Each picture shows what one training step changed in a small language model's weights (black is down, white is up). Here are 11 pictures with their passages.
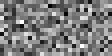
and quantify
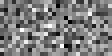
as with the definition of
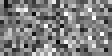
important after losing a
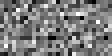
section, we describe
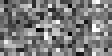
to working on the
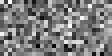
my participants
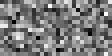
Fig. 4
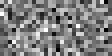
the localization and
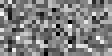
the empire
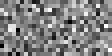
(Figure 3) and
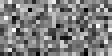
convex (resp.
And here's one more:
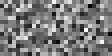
reported a
